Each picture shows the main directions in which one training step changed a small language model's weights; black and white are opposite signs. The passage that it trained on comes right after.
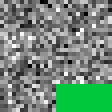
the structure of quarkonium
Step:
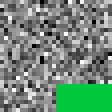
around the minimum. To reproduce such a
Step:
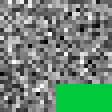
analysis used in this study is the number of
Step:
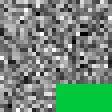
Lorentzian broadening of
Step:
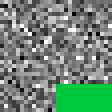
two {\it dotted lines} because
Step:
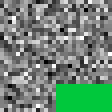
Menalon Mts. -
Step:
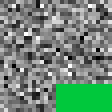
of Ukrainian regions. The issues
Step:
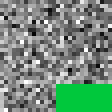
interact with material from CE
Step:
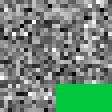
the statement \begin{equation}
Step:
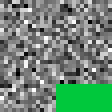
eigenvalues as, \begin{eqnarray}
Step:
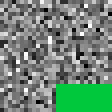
a custom-built
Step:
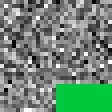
regarding correlation matrices, where the
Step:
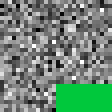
and these kill a lot of people
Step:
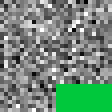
the channel wave number. Multiplying
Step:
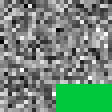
cheese. *Int
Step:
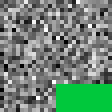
latency in these applications requires complicated
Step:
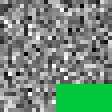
g) (ii) Aryl
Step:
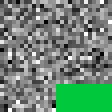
that digitalization can cause unease
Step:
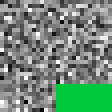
opinions of our staff and
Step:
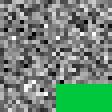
candidates includes 38,678 spectra
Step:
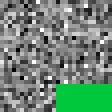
software program are one of the most important
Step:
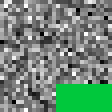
Francesco Cutrera The
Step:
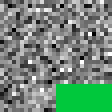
model presented here for IRAS
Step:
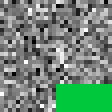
structures as Case 0 to III,
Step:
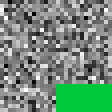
disadvantage and family nuclei
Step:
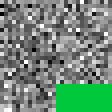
and subsidies to students from
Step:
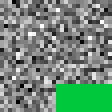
in the CO emission, Lupus 2
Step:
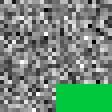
form a positively charged
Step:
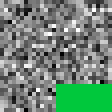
been proposed. These can be categorized
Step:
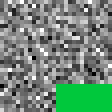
digital economy, where money
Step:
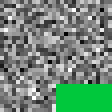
of values $\ell$ + 1/2
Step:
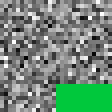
matching probabilities. We show that this
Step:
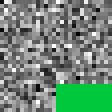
that the term objectivity may be
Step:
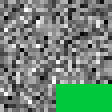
course/ subject design; (2)
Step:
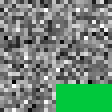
a great impact on the removal
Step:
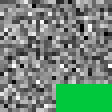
quite complicated. Already in
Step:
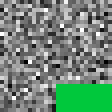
a decreasing normalisation factor, while the
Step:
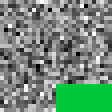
Overall the main challenge is
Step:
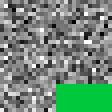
be robust -- although this is just because they
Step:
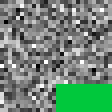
it would be helpful to give a
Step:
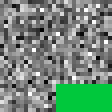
substance gives with silver
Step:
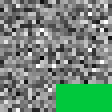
the shortage of animal protein for
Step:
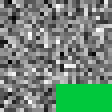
Surveys and SDSS
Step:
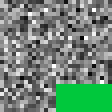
game arrays with two strategies per
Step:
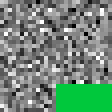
Using the dust-corrected
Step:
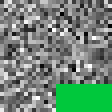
Standard Error of
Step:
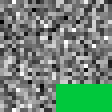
rkp.~3.} \affiliation{
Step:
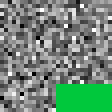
from time to time), then it can be
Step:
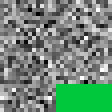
t}(t, \chi) \cdot
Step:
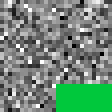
scale natively with the sparsity of
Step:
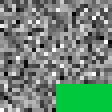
we have a non-zero system
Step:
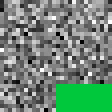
encoded by the *nosZ*
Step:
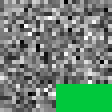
\`a un ensemble
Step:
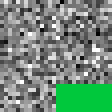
robust. Eq.(3) implies
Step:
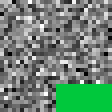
as part of the anti-vaccine
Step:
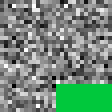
as follows: \begin{equation}
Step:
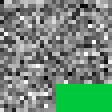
put to the test against the
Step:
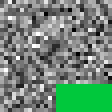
IOF, the entire structure was
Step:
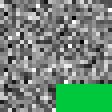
these errors are negligible if
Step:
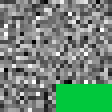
forecasting models based on
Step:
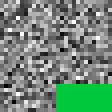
depth of expertise that will
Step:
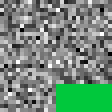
with spin-orbit coupling, even in
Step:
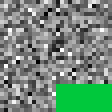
Energy Frontier'',
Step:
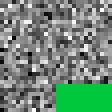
is also a key aspect of the
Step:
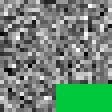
likelihood can be maximized
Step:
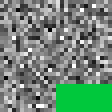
– over 60% relevant suppliers
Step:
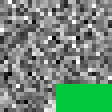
BBA, and as such it cannot
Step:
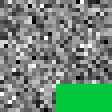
clinical practice, titanium
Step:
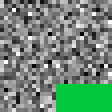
total of 43 respondents—19 from
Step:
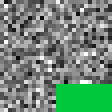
examine the beamfocusing capability
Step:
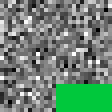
axis is accounted for later in the
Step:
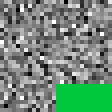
(seen as the first step of
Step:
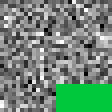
length and steepness of the slope
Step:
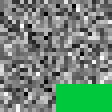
and Earth surface monitoring. A key
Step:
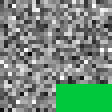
described as follows: \begin{equation}
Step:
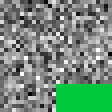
the itinerant electron picture
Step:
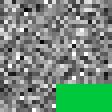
primary personal identifiers. In
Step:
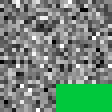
by Hanawalt’s method
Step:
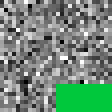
Mapping geopolitical
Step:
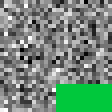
CL intensity profiles across the QW
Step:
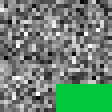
may also be taken. Trail detail
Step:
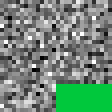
value, $|r|$, to the
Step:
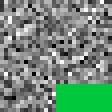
must be taken to avoid the hand device
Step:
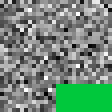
forth evidence that referee bias often
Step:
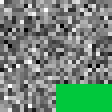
Reed National Medical
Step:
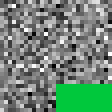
of student satisfaction with the learning experience
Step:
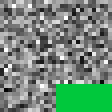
end of this process the volume is dominated
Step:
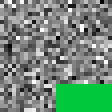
first study the off-equilibrium evolution with
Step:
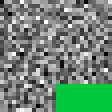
drinking water supply
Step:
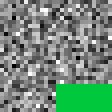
Day 250 for the moist case
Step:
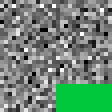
generalizability of these findings to patients with
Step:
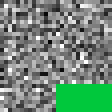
consequence of Fermi's
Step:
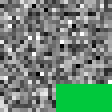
orientation have been shown to be
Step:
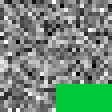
hours and walltimes for various values
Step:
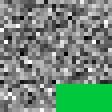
breaking and the formation of atomic or
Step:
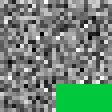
post-consumer food waste is
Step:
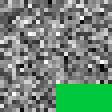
should be directed towards technical and
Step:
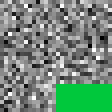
Cu. The spin diffusion length
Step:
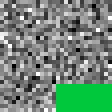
simple roots $\alpha_j$. The
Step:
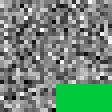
twisting etc, is considered to be
